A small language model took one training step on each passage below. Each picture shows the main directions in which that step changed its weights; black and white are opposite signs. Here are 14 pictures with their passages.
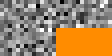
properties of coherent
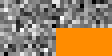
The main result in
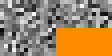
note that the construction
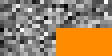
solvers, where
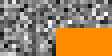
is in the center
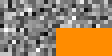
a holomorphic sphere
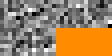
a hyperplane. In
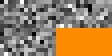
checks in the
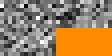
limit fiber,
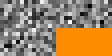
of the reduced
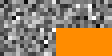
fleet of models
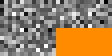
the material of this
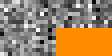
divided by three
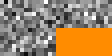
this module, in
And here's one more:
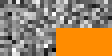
one. It is
